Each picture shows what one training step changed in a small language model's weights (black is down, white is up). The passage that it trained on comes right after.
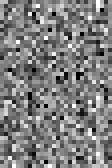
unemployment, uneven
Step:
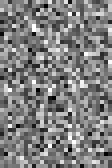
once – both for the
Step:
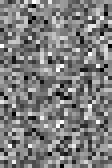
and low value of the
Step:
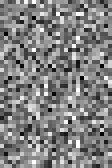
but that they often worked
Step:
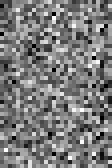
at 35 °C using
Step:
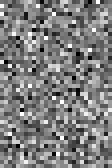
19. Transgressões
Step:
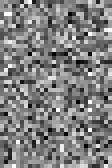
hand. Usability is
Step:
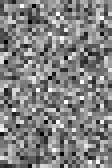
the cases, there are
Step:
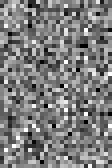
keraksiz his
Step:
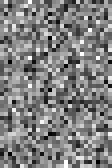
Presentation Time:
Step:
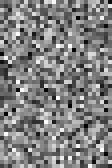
16 directions and
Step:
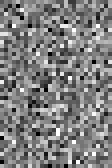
cálculo disponible
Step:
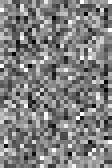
un legado cultural
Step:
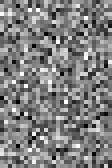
outra via, o
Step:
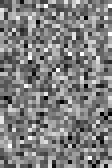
Three test runs were
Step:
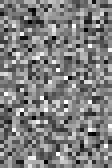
workshop content was also
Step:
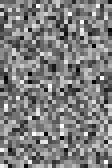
Of tiller 8 9
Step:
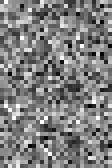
Menurut UUD
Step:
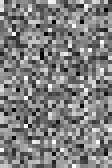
não bastando a
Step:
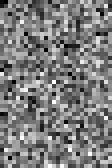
an injection mold
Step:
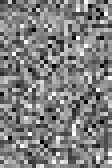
siglo XVI la
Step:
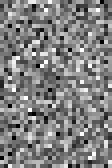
based on GDC 17
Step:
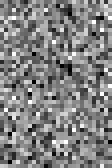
аналітики на
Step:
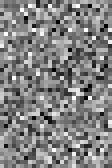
lo que legítimamente
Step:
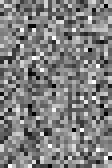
elongation at break
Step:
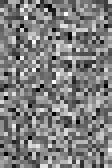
conectada ao reator
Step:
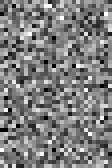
importante indicarle a la
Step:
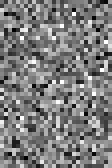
[5] define um
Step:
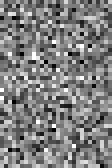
sobre ensino de
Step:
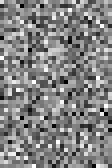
health. The causes
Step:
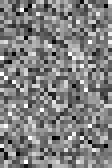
hal etishi,
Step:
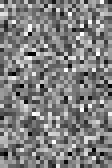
on the tripartite
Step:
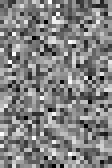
in the voltage of the
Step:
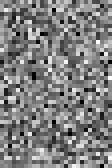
Public Security,
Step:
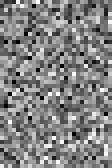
is crucial for supporting
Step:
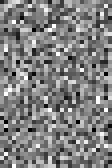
- fiança,
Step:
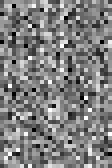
Sycamore maple
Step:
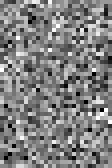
and strength [18]
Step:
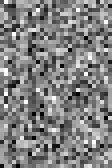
validate a technical
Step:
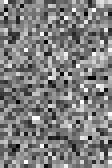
Zhang, Z.
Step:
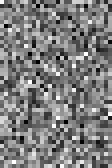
de soiul Golden
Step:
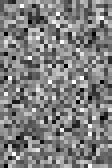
the link function around
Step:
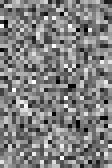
- a. Article
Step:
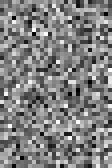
statistical analysis of the
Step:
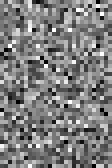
de incêndios no
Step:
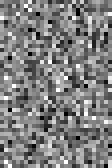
Citation: Mary
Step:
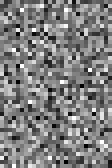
sin duda, que la
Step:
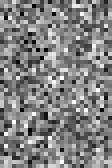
prismatic crystals
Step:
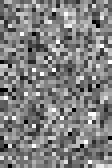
the partner dissemination
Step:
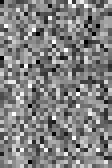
= \text{grad}
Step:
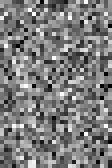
- 1) denelerdi
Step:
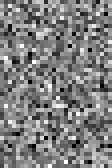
input image Boy and
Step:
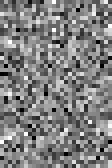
beda halnya
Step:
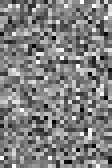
common source and,
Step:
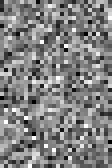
recent years. In
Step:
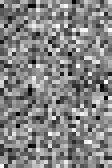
behaviour remain
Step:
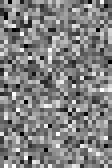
Focal distance w
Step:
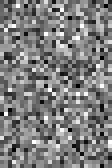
emphasis is on
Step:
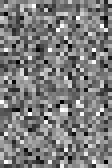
Resultados 19 4.
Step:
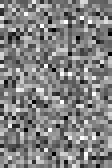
weakened by free
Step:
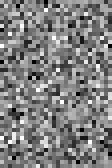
low; it implies
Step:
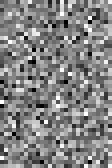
areas. Demand
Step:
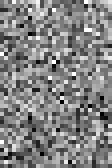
behavioural risk
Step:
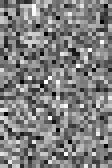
são igualados a
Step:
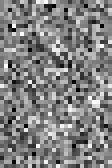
the Bulgarian
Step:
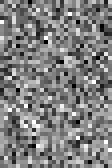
junto à Rua
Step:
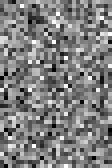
the psychological aspect
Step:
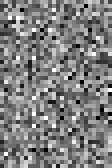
quality standards set out in
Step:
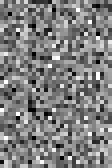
și să
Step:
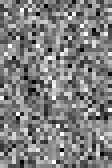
uwikłany we
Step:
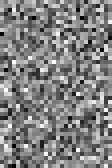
comparative monitoring of
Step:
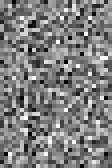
rarely change but for
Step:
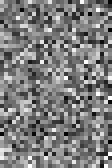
Centre, Pune
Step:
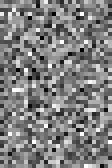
public lectures on themes
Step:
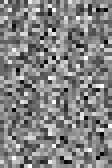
having their highest
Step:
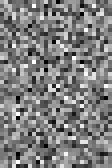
xashaki navlar
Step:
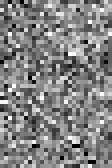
kg/ha with
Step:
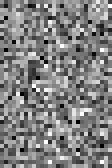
depends on the surface
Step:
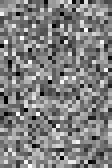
ishni amalga
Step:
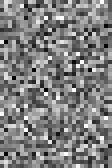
de Educación.
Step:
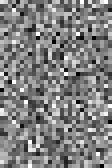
planning, execution
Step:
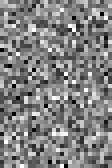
sexual identities through
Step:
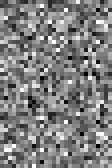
a general practitioner
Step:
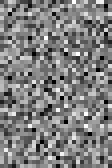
единого мнения о
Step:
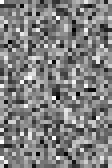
biri bo‘lib,
